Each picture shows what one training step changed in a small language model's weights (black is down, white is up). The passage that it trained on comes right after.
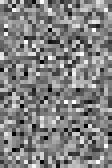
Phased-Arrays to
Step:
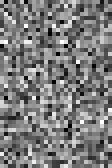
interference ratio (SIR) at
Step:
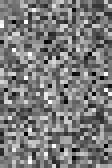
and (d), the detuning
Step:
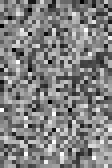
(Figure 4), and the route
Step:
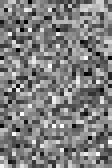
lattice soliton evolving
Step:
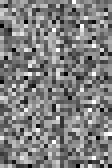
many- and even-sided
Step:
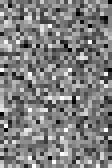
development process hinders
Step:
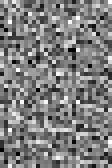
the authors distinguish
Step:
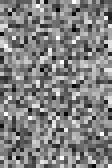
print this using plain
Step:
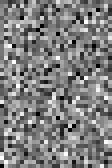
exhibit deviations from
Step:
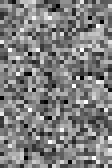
this additional cut, we find
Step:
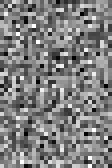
of organelles called
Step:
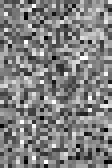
fixed budget wish to
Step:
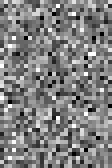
against one another and
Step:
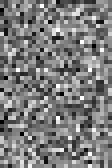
as Canada and parts
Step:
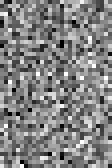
level at the two temperatures
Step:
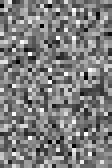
\begin{abstract} We
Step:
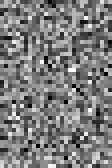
of demand for each skill
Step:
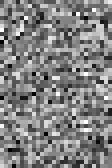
uncorrelated according to
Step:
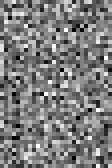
order transition; $T_c$
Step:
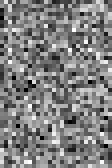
the heating rates.
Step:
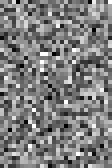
However, in contrast to these
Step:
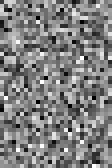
coreference resolution
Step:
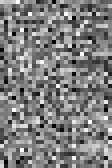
phase). In the present paper, the
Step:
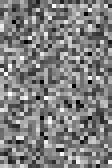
orders of magnitude
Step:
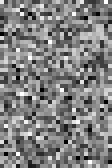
Much work has been proposed to
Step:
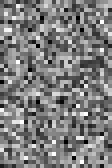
(e) the metal plate
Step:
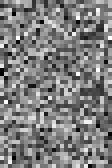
The beam from the emitter
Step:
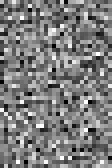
[20]. The widely used
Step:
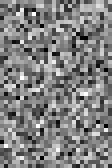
heterostrucrture is
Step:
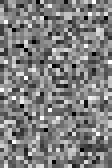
\end{align} In addition to
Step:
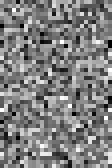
show signatures of both
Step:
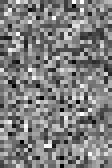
of present (SM95) and
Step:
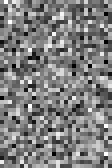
the associated standard deviation.
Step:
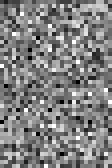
Because of the simple structure
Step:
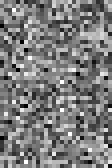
showed a main effect of
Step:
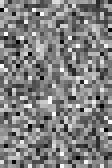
definite and therefore
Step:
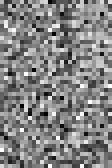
resistivity of SVO
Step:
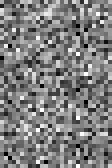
The second one has a major
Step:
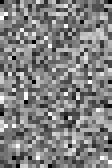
zone with a Dirac's
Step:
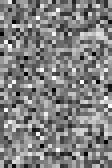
report a significant decrease of
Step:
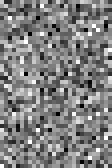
Learning Discovery
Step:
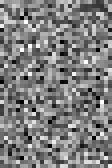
pruned growth process
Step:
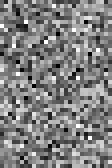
its excited rotational
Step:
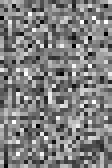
the evolution of the normalization factor
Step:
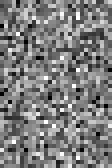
of the dynamical fields denoted
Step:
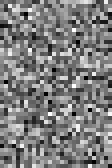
about conditional entropy through
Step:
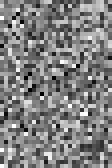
the parameters of the Koester
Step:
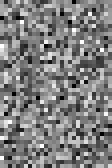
adoption of simple
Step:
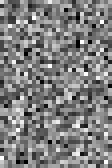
platoon is surrounded
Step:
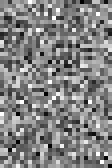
LPB remains a well defined
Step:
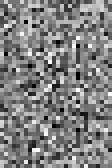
$\ket{d}$ and do
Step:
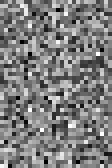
and fabrication of
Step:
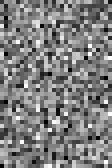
contact angles for
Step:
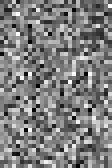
(see e.g.
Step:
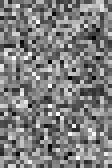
that it becomes independent of
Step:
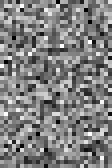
Kong, Pokfulam
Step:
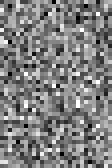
dominant feature at low
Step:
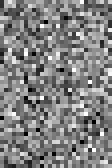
provided the best energy resolution
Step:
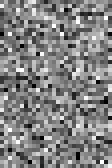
a sequence of mutually
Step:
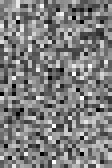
spin, all of its correlations with
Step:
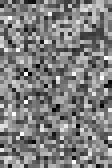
than via conventional
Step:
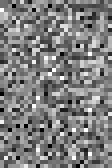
EI. The first contingency
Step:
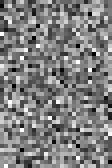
a test ground for the
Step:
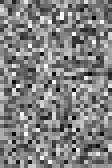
Astrophysical and
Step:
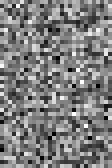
appearance of a strict
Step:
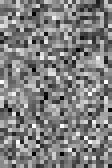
no quantitative information on how
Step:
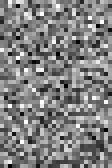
candidate event
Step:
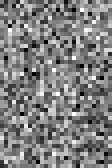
follows that \begin{align*}
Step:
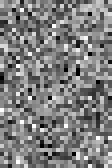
needs to be subtracted
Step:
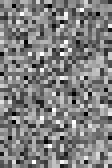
the expression \begin{eqnarray}
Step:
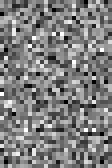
vacuum annealed
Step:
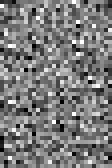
manifest itself in a
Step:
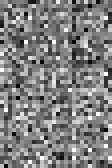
during the first year and the
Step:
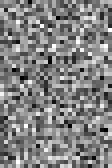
solve for humans but
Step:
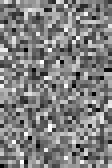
Naval Observatory
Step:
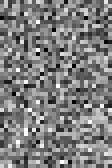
is that the random variable,
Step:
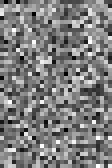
aspects together and
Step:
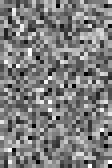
involving levitated particles
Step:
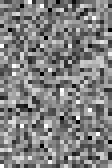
Vanilla & Triton
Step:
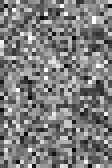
(c), respectively. The
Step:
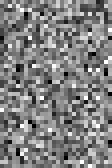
to provide continuous,
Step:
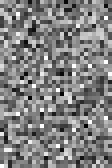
included in the computation of the
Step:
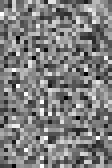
is inherent in the
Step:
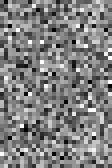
possible to determine which was the
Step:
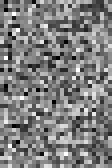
inversion method in the
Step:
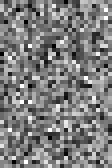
| proc : app2,
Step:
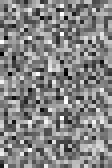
polynomials in
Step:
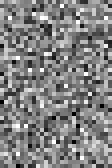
which is the corresponding conjugate
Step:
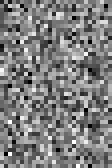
on line) The relaxation of
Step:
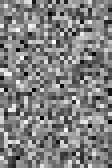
contribution to the quadratic
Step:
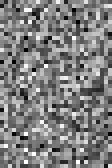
form: \begin{align}
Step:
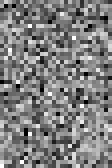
the hypothesis, we
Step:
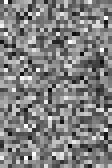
similarity calculations between fused
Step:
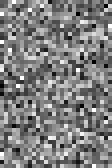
these contributions in a consistent
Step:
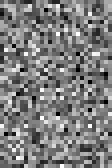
using historical network data to
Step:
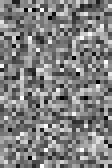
remark that they are
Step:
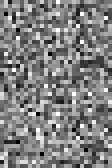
for the computer code and
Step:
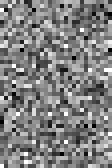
scalar 5D field)
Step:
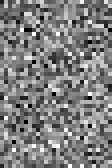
always have a solution is that
